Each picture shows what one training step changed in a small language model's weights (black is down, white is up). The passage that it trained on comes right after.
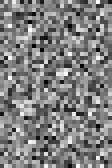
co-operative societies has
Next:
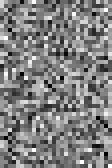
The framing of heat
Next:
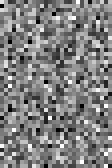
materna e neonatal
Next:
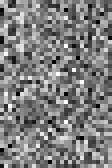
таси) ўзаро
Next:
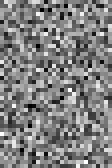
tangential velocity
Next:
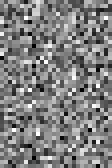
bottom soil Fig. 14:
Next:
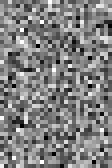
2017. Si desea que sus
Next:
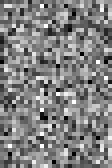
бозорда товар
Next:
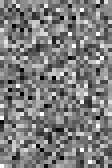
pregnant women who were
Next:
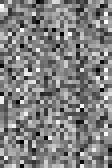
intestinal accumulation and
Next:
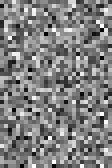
upravo za
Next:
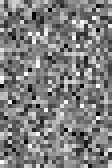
but under this elevated area there
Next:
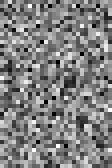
a reafirmação de diferentes
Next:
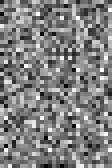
problem-based learning for the topic
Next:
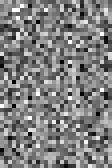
incubation 1.5 ml
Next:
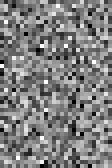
7. Fillip Rays,
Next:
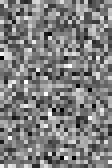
to failure. The durability
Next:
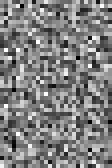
[2]. Xalqimiz
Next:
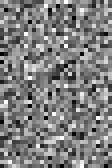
Avrupa ve
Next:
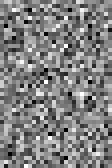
irradiation, loops
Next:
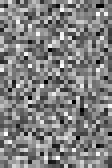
subacute inflammatory state
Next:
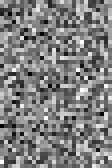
in the population which means that 37
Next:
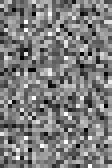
aan de afnemers.
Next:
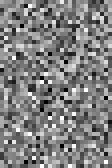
Portugal, the USA,
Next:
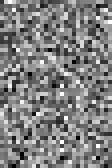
water jets [6,7],
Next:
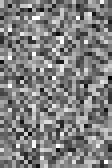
und Methoden als in
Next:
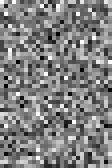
eliminating undesirable
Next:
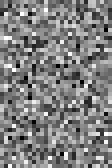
vohasi KIRISH
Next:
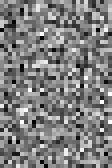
with a 458 direct effect of the
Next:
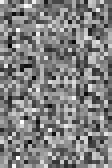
poor functional results. No
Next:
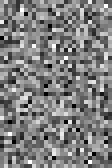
**September 19th
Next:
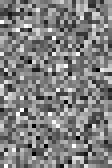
a way to increase cognitive engagement
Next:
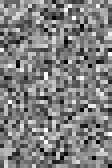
membantu organisasi atau
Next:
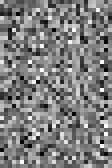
in mind the fact of the
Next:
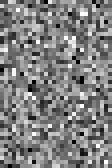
James, R,
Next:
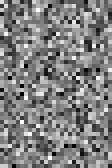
to 60 seconds. Each test
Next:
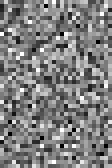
explaining function and inferring
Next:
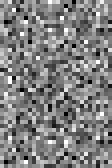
et économiques dans leurs
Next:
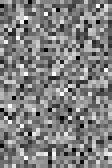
decât alegerile în
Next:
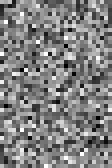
что позволяет
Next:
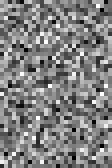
Brachial plexus
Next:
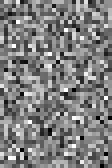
areas, to create an environment that
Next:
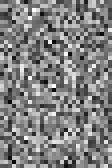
traffic. These applications include
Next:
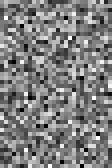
Board (NLB)
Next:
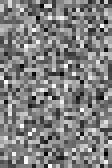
team members and underwater
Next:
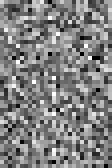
The plant samples were transferred to
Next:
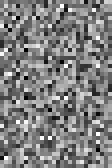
Uning asarlarida
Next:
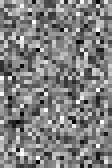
are substantiated and identified,
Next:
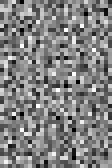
AT THE STAGE OF
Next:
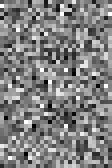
practical replicated systems tend
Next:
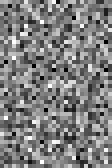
représentent à elles
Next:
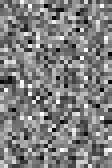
dalolat beradi.
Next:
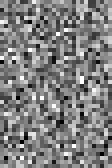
harmonized in order to
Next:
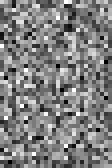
том числе и в
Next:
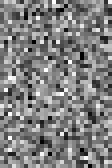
grafische Auswertung
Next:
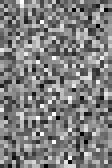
que está obligado a
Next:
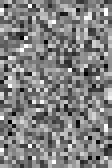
It utilizes sliding
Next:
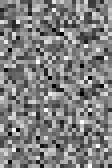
people was 455.18 million
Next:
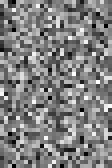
рубцами от
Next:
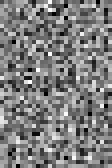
Plano de Gestão de
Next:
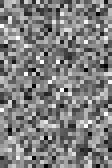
(International Solar
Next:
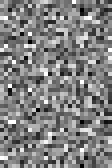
Oqil chindin
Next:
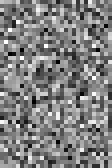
function tests parameters do not indicate
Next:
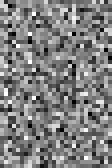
PR: FAN VA
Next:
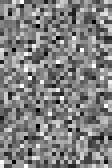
en Laciana y
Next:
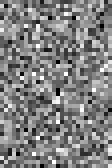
involved in genetic improvement
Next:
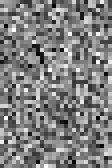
called algorithm.
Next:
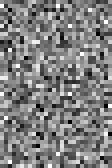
comet moving on an
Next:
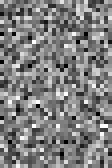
the conditions of the network operation
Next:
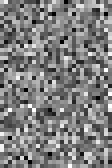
o gerenciamento conveniente de
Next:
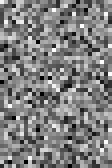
ряд насущных
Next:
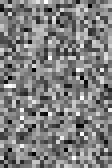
to distinguish and perceive
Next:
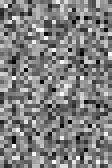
imkon beradi. Bundan
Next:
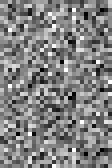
MFCC feature extraction Figure
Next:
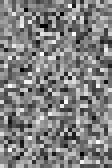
targets the mobility transition
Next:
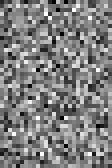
acción que se inició,
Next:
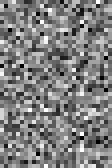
"Stability and Dynamics of
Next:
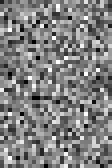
paperwork we mean invoices,
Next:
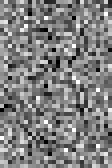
Neumann's quantum
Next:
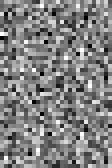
insistantes et intensives
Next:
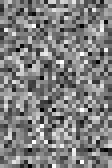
course, Henri
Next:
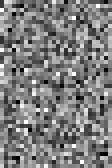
of neurons in which their parameters
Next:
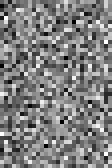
sentabr oyida
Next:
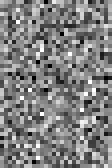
suspensão por 5 dias
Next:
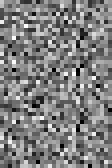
statistic was lower than critical
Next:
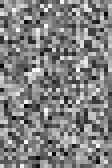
foundation. This test is
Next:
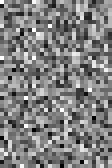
to predict the adsorption
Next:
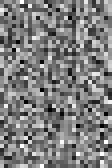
of these methods provided solid evidence
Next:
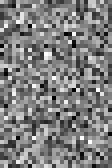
раз его отряд
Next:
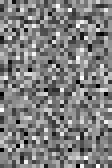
vazifasini ham
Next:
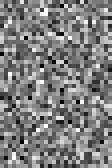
in der dialektischen
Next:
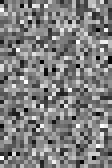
different crops in the same field
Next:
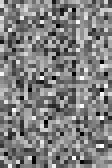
the initial MPC simulation
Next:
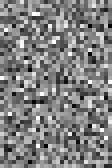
heavily depends on the quality
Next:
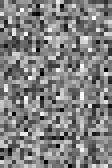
e produrre risultati
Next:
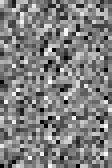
науки України
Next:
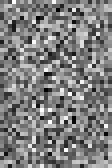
entre o teatro, o
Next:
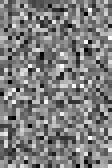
10. Allaberganov,
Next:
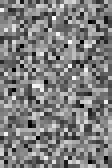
Program (outside
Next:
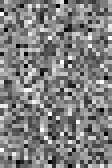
ha adquirido el virus
